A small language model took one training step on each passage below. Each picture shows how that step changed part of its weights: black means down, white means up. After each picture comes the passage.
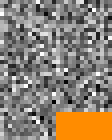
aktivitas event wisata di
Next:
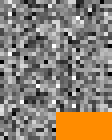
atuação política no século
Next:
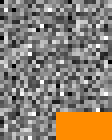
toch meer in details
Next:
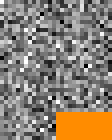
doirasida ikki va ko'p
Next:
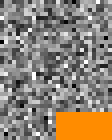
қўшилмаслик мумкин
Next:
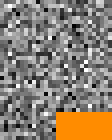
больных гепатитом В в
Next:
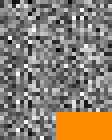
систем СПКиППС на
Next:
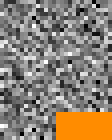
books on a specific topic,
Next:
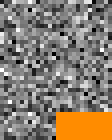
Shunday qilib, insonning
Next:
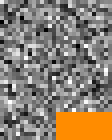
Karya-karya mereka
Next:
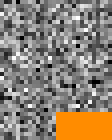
ko`ra, O`zbekistondagi
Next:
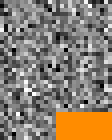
uchun ularga detallar yuzasida
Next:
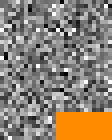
de Punta Mala no presentó
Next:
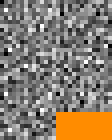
начальных классов.
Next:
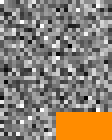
непостижим, Как много
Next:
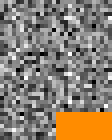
adoecidos. Por sua vez, a
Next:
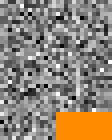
Planet. Sci. Letters*
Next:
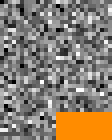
não realização da licitação,
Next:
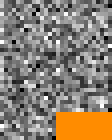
are difficult for students to master in
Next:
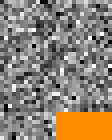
kompetensiyalarini rivojlantirishda bir necha
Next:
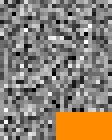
Lizenzen notwendig sind.
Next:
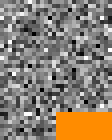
Nacional`nogo universy`tetu
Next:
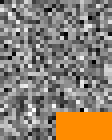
6. Keyingi qatordan
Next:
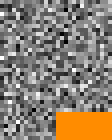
EI, Obeagu GU.
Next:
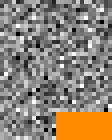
besar dari t tabel yaitu
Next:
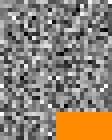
estimulados?; como a figura da
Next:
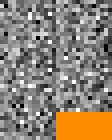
para que a população também possa participar
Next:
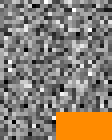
beradi. Xulosa: Shunday
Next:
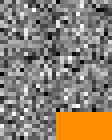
dissertatsiyasida o‘z
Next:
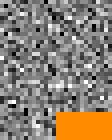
los métodos empíricos:
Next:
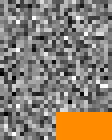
сравнение, изобразительные
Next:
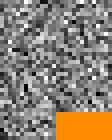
development of science”, february
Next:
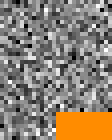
de una breve caracterización de
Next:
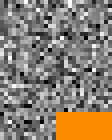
rivojlanmoqdalar. SI ma’lum
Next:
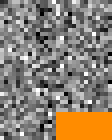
ularni tadqiq qilib, shahar
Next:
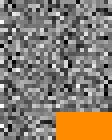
алоҳида тури сифатида
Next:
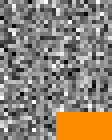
et 80% destinée à la
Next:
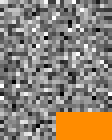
V. Voițehovski și
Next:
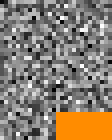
paxsa uylar qurish bilan
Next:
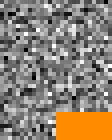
las personas. Escuchar hablar de
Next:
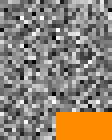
a conjuntura de suspensão de
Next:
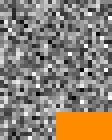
burnt lime (Part
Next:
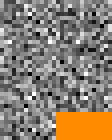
vaqtda insoniyat oldida turgan
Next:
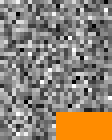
anos de vida, onde o estado de
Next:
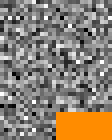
C. L., Zbilut, J.
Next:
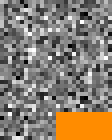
Советского Союза и очень
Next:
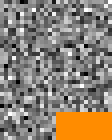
der Sanierungsquote leisten
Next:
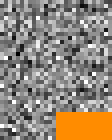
DE POTÁSSIO e
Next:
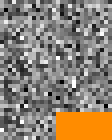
оқу жетістіктерін
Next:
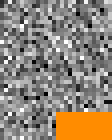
eines Dialoges die individuelle
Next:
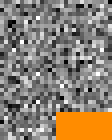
also auch mehrere für absolut
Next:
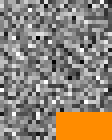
prejuízo ao paciente, também
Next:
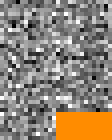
nidos de los ácaros, lo que
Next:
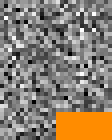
yordamchi o'quv fanlariga
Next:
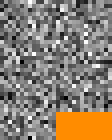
тела приходится на более
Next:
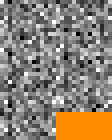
questões do cliente, por mais que
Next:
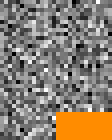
необходимо принять решение,
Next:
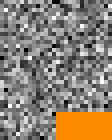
calidad: gestión, instrumentos y
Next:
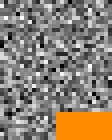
6 месяцев до 1 года.
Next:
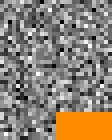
у соціальних мережах та
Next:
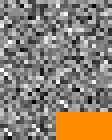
o’rganishning birinchi
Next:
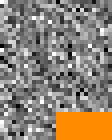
bakhtiniana à semiótica é
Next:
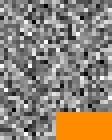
μείωση της σωματικής
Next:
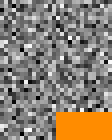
op de een of andere manier aan te
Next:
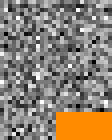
- (Initiale(s) du
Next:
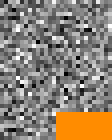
gatunek koszówki
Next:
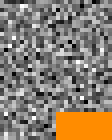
the presence of HHV-6 in
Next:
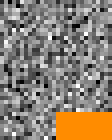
у фазу виходу в трубку
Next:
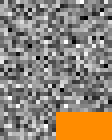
Philosophy & Digitality:
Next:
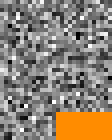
das cidades, da industrialização, de
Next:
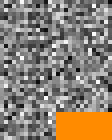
services et des disservices de
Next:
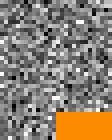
visant à accroître
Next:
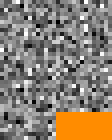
biz yashayotgan olamda
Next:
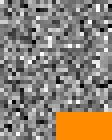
Нейтральні 15 За часовою
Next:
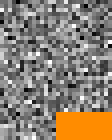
de largo de la monarquía como
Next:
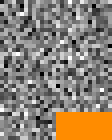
Sifat antonimlar aksariyat
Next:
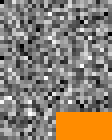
turib, ushbu tarmoqqa
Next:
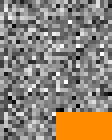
на його успішності та
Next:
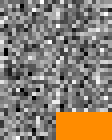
Ecuador," *Universidad Y
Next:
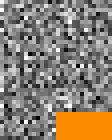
e respeitadas por todos.
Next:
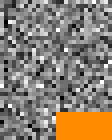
материалов, обозначила
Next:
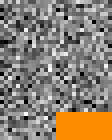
im Kindergarten ist. Inhalt der
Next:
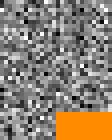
tahun 2024. Metode penelitian
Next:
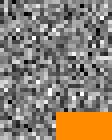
processus de production. Dont
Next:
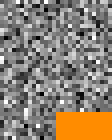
padi di Kecamatan IX
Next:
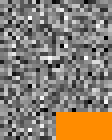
thu hái hạt
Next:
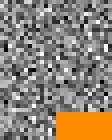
Descritores em Ciências da
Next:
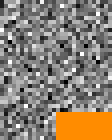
юксалтириш биз учун ҳал
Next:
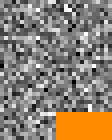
высоты нефтегазовых
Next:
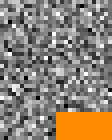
e as artes da Índia.
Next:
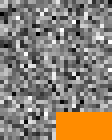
budaya visual. Peneliti
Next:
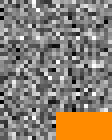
की स्थिति एक
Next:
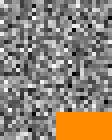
de categorie van permanente
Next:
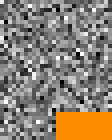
ўзи билан кўзланган мақсадга
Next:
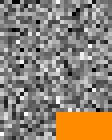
i temi del laboratorio in modo
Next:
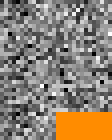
It is first mentioned by
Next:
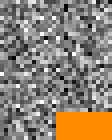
[et al.] // *Journal of
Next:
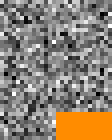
Bisnis (JEKOMBIS)*,
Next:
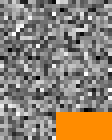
dessas tecnologias na
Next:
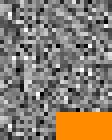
amalga oshirib borilmoqda.
